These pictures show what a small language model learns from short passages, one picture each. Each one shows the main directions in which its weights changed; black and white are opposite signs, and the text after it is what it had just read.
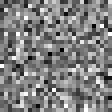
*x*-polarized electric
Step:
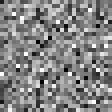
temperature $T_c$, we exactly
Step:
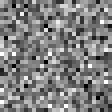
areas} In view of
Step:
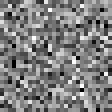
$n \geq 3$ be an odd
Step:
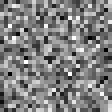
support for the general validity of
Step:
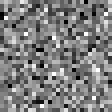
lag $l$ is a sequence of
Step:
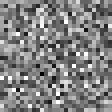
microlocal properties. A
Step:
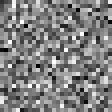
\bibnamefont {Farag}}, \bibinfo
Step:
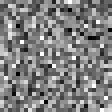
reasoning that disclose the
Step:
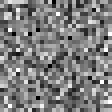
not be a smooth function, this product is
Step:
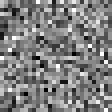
as shown in Figure 1 and focuses
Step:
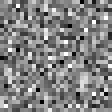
Boltzmann simulations.
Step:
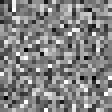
\begin{dem} Recall that
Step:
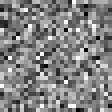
and the tube connecting
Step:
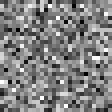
rates of the excitons and
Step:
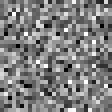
other hand, \eqref{timeinftyeq}
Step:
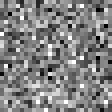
In view of the above estimates we
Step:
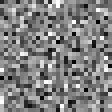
obtained by distinguishing an
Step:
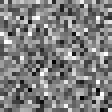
we obtain a weaker nonexistence
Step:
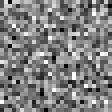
negative since the cables can only
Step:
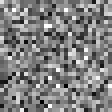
of the nebula ($5\times
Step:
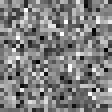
model white dwarf.
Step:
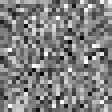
in which the subjects used the
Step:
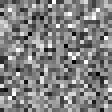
as well, due to the large corrections these
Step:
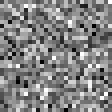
chain with Hamiltonian
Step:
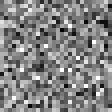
can be rewritten as $$
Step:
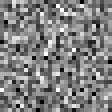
a $\delta$-discontinuity at
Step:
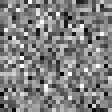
F}$, making it useful for
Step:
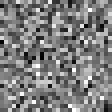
articles comparing different algorithms
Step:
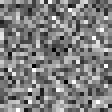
have associated eigenstates of the form
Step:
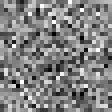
spin density matrices has recently been
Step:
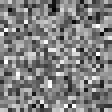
demonstrated in the context of other
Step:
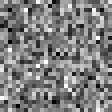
asymptotic convergence
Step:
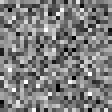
of the orbit sums of the products
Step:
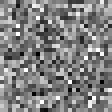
maximum addend is the result of a
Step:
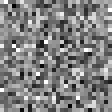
\sqrt{x}$ we have $$\log
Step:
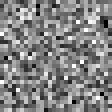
These algebras can be regarded as
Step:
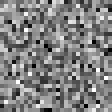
modeling of relationships among
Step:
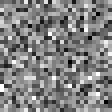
for the intriguing properties of
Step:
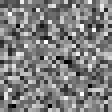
Poisson equations approach. The pressure
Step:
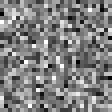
these findings are meaningful because the
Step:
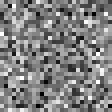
du\ u \sinh{(\pi
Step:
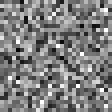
Proposition 3.2.1 with
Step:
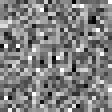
there is a surjective map $\frac
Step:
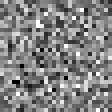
the exterior differential system
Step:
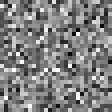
\sigma) e_i (nT +
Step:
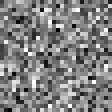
gradient penalty, a
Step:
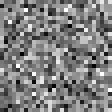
chart of the canonical circle
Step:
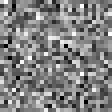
\prod_{j \in F}
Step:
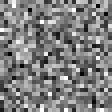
\ge 1$. Then the spectral gap
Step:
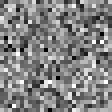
prediction for models trained on the
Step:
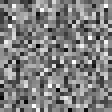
\label{eqhopf} \ee
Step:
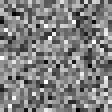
our 3+1 dimensional model the space of
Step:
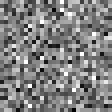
low frequency resolution to
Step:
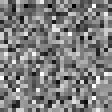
resulting in a non-zero mass term
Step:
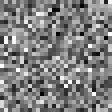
simulated flux rope and the observed
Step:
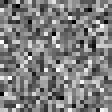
The elementary 3-Kronecker
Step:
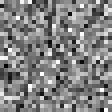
resolving Conjecture 9.1
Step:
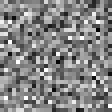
$(N_n)$ are the two locally
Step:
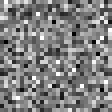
then M-hypersatisfied in
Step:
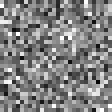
observation tells us that the
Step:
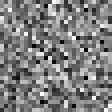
on-site pairing amplitude
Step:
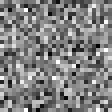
of the HCTRW model with the
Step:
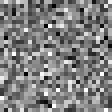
as based on the ChPT
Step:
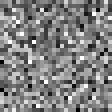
random tree model has appeal for two
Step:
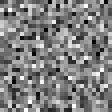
and contains the finite number of control parameters with
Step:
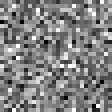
r\'esultat. En dimension
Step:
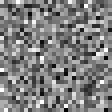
respect to changes in the network
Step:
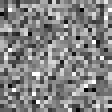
of a vertex, then we identify
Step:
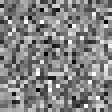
general fiber of $\omega$ we get
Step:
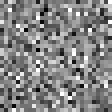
extends to a functor
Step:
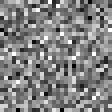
equal than the Harmonic mean,
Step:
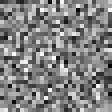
complicated than GR theory.
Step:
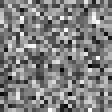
$e$ is the multiplicative order of
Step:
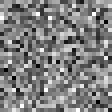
The evolution of the distribution function then follows a
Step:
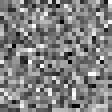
to paper, an excellent
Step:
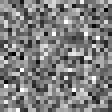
a prototype tool using
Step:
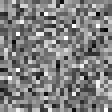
and thus no (adjusted)
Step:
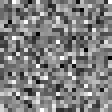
to BAL in the quasar
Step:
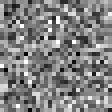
separately assumed pointwise value.
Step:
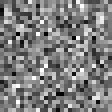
It is plausible that fractures
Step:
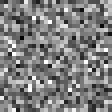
in a second phase of the Weather on
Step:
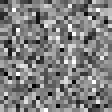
\end{equation} \begin{eqnarray}
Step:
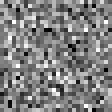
fill = gray!5]
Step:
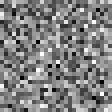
obtain a $1/\Dt$
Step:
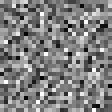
a clock changes after a
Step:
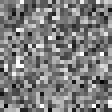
magnitudes to derive
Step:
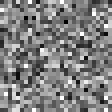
(e.g. the Nambu
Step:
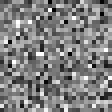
induce flavor-dependent
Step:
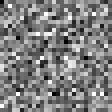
while panel (e) shows the
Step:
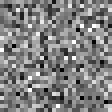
mass spectrum with $M_0
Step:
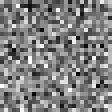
row of the output matrix. Since
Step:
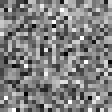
is primitive modulo
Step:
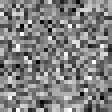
RM representing the EM power
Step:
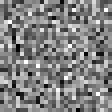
From this it is immediate that
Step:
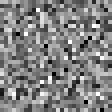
floating junctions located in
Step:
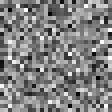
of the shock (which is
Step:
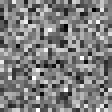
for an EI scenario might
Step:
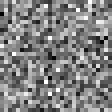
Let $\mathcal{G}\subseteq
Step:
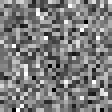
cell line feature extractors}
